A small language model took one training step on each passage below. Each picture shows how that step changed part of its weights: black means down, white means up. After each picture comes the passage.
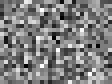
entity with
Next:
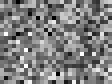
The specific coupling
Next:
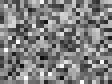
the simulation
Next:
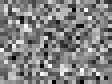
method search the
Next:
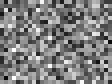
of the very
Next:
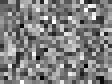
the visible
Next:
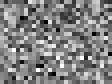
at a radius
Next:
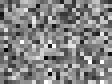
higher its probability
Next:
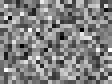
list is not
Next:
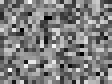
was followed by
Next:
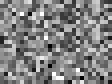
occurs under
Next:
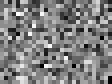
radiation field such
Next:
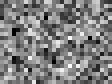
design for the
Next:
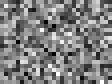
every constraint
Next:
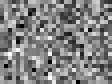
a much
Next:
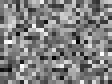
the correct
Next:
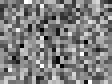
could improve the
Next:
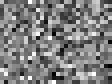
on the basis
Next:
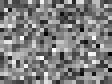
of sphere and
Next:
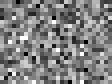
This approach will be
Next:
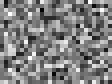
the age of
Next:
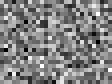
on, in
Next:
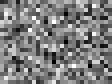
set for the
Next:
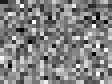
We opt to
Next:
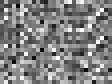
wave equation with
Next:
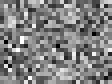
the total energy of
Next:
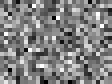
eye can
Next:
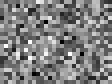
one mass and,
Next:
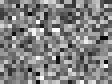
study is one of
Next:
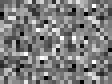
order to find
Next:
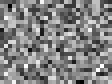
and solutions in
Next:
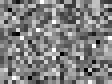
K, this is
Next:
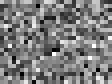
departments on
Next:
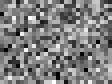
derive this result
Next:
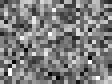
written in
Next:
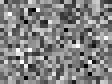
in next
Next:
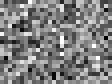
(right). It
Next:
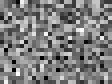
model compression
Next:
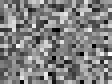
the chosen
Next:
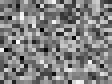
evaluation function should
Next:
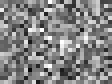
variables, the
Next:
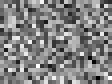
the interaction between
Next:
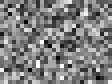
assault and
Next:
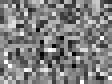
the associated linear
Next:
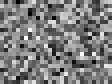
The atomic
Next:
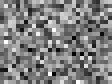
the map is
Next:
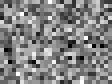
form factors
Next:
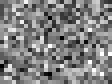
emissions over
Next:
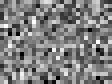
depletion that
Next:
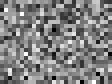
updates based
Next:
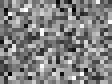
can not be
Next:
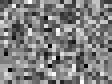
needed for
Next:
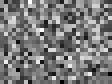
for use during the
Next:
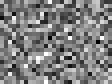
investigate how
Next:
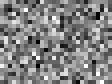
terms T_Y
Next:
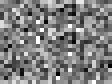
section 3 these results
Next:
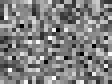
change in their
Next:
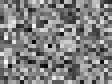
the available
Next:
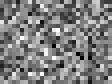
also has been
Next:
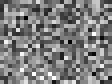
into two groups
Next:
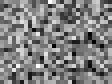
estimation theory.
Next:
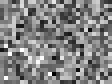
a particle with
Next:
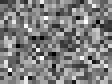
from 0 to
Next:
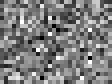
obtained directly from
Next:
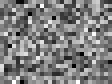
We assume
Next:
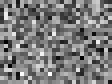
per cent of
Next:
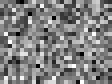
We describe the
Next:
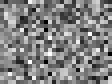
at the center
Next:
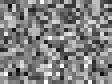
and the unit
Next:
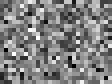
extract in
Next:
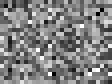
Zone of
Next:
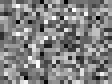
abilities in
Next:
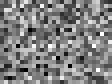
combining model.}
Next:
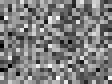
two years of
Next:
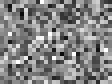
and Juan
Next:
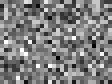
feeling or
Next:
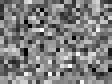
overcome this
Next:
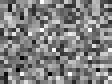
and so on,
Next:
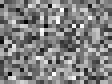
can also invert
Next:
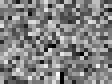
But does this
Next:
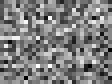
same number of
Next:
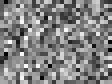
limited by
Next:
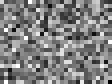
on a number of
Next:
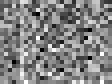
relationship between
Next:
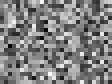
the two variables
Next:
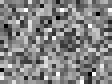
powder with
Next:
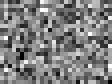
dual is defined
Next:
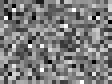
we deny
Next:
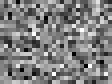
Conclusion To
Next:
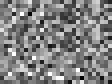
occur in a
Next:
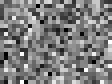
characterized by
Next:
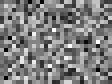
present model has
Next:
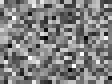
is calculated for
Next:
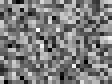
And there
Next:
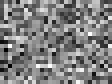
densities of
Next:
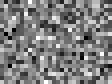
for ease of
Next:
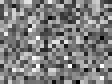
indices on the
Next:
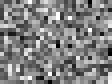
damage in
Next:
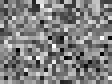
noted, such
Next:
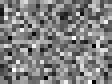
statistics in
